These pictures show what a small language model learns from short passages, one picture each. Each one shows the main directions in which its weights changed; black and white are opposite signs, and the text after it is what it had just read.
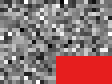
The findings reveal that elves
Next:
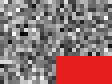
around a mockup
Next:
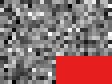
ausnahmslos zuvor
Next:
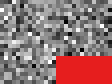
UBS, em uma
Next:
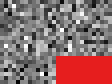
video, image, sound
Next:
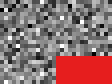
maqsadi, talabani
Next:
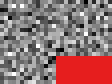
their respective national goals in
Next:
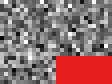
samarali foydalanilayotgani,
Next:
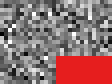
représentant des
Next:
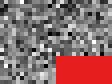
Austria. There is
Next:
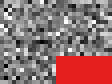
was continued till the
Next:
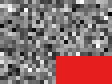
the system power supply –
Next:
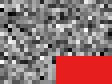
thus: Calcium
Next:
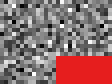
elaboran materiales y
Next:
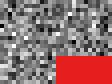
in employees' performance is
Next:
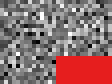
for the free and endemic
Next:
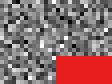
- Ascanio,
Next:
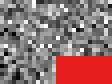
fields have faced intense
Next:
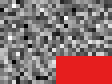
mâneca cu
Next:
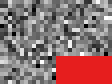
and regulating the activities and
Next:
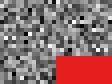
din Basarabia
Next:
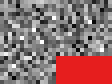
Said Ahmad,
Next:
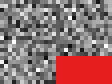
support for decorative elements
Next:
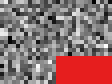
SADC contributes to
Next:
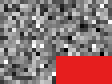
we can conclude that a
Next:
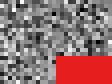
strengthen (or not)
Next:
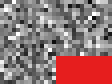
and WACOSS.
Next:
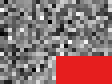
Elevations RESULTS
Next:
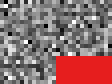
qutqarib oldi
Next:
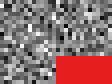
8. Miniatura del
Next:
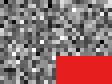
ada saat ini
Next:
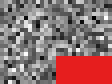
office were limited. Be
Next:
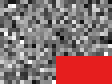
sieht eigentlich
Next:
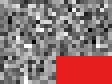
help implement the strategy of
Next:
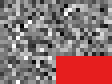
advocate for the
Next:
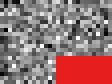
The goal is to make it
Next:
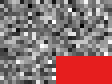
presents preliminary results on
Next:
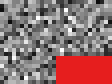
Schüler sollen die
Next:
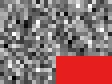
re si ede re
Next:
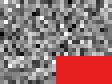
ligt als dat van
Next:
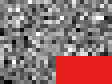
de cada um, foram sendo
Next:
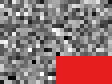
Cleon cursou
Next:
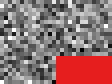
Knowledge Coproduction,
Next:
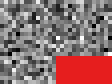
характер и заедно
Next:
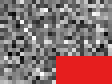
sample. One of the most
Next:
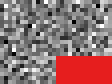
its combined dosage
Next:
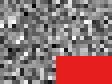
visitas domiciliares
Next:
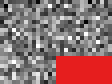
die als ein Zweig
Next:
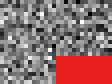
Each dataset contains
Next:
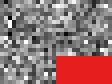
Осень – пора
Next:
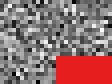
under everyday life
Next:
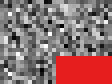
exists. In this
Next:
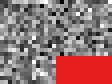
In the present work the impact
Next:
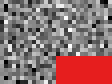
la siguiente
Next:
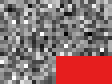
de este proyecto
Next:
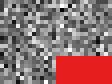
bilan qaraydi.
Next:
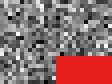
in this study as only those
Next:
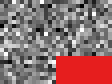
“ kabi dostonlarning
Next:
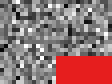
become very popular and essential
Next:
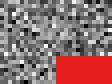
trabalho mais saudável e
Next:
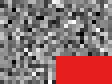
to Monitoring and
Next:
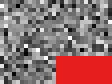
authors declare that there
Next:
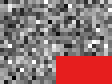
and almost no one goes
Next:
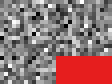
возлагаются на
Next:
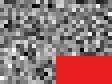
the heart of the economic
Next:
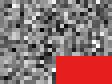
(cost in the
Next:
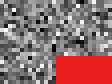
intervention related to the use
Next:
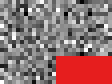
saving in conventional
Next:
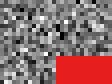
distorted. 2.
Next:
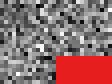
customer satisfaction and word
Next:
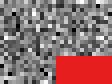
the risk assessment form containing
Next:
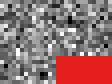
públicos específicos.
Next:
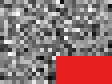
Electrical and
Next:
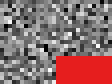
До питання про
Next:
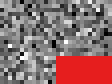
mastectomy and
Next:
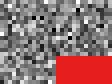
sus ropas beben
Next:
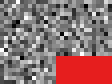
se han identificado 570
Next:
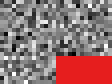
mais à laquelle
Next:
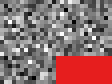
У роботі
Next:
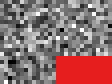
same host. Since
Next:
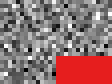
laboratorio, se
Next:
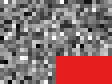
surveys also assess outcomes
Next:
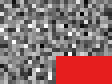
--> refers to
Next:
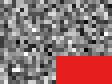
increase in oil production in
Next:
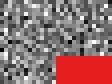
models. *American
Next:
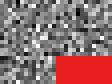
up to the gulf
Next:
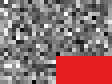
which they rotate or
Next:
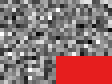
promote a new theory of
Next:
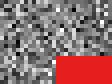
hypothèses associées
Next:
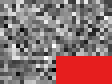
B}$ along the time
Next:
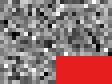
mumkin qadarincha
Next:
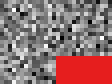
preservação ambiental.
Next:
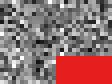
felt that it was not
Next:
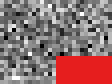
universiteti 7. Toshkent
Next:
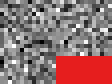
cross-sectional study
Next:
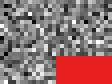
mamlakatlarda bu
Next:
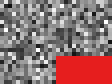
liver. Conclusion
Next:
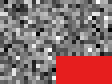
and downward areas of the
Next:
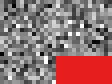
and Transoxiana,
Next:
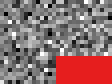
с картой
